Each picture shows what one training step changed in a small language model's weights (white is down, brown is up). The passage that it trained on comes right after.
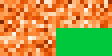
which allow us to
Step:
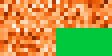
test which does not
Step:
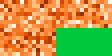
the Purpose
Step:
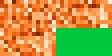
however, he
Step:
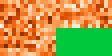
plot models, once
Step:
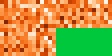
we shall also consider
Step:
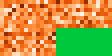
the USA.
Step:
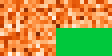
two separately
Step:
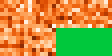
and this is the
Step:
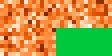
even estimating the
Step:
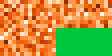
files are presented
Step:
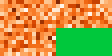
a set of services
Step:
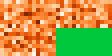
the other hand,
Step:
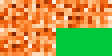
matrix factorization problems
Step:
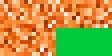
been developed, analyzed
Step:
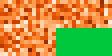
strength exhibits a
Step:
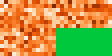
From the theory of
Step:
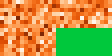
comment motivated
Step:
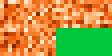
results in the same
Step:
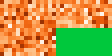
to different choices of
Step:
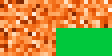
TAC for
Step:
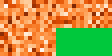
a first-class
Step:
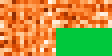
processes involved requires
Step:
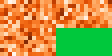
key advantage of
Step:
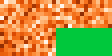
other contributions of
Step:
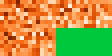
Oxygen was
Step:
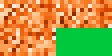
domains. In
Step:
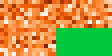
$d$ to
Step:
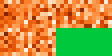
contributions are expected to
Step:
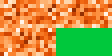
be simplified to
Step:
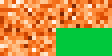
image Mixup
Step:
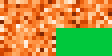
$k \to
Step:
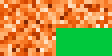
conserved during the
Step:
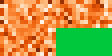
that cannot simply be
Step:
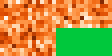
tilting objects correspond
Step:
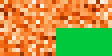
have recently got
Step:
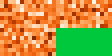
to do with the
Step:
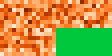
find the maximum density
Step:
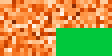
tensor, respectively.
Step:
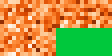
much more extended
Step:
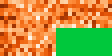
the existing models
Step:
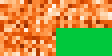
the inner and outer
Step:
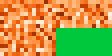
thus defining a 1
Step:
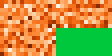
studied with multiple
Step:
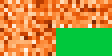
it is an
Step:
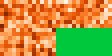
and dashed outer
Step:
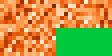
in the past.
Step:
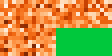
to remove data
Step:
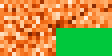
of covalent
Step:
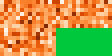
obtain reliable
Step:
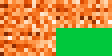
interests include
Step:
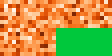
\varphi \in
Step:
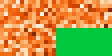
easy to see that
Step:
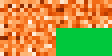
analysis. Few
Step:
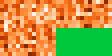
Scientific Council
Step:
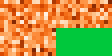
from various resources and
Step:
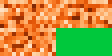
and stress intensity factor
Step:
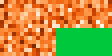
J-type shock
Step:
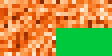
a physical and numerical
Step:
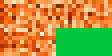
compare simulation results both
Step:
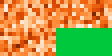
functional which satisfies these
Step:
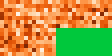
use at 24 hours
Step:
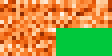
2020). Furthermore,
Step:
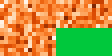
Ratios for
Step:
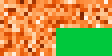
of one of the
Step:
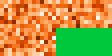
toy model
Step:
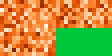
months in
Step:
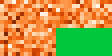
social reputation
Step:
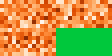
the corresponding homogeneous equation
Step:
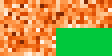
readily proved.
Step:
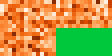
combine and form
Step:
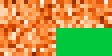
and $B$
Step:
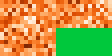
note saying that
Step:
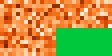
all the available parameters
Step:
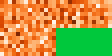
point, however we
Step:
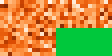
should be conducted in
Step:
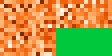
study. *J
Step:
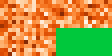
of multiplicity
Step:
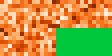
k)$ and
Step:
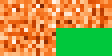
the external metric tensor
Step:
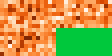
path\/} of
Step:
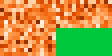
cyclic for
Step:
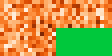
the subspace, and
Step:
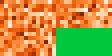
and compression filter
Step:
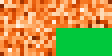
with and without
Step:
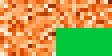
= {Quantum
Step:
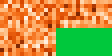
groups, with or
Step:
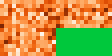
inspected at Poisson
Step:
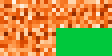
goes back to
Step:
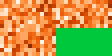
exploited to
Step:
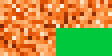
X-ray scattering
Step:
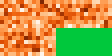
summing over
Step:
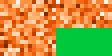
angle to be
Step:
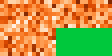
of the merge
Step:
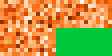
example, in the
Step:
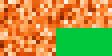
used in the final
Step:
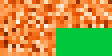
CPA and
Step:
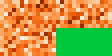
versatile tool
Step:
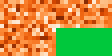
With this analysis,
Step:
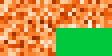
stone and the
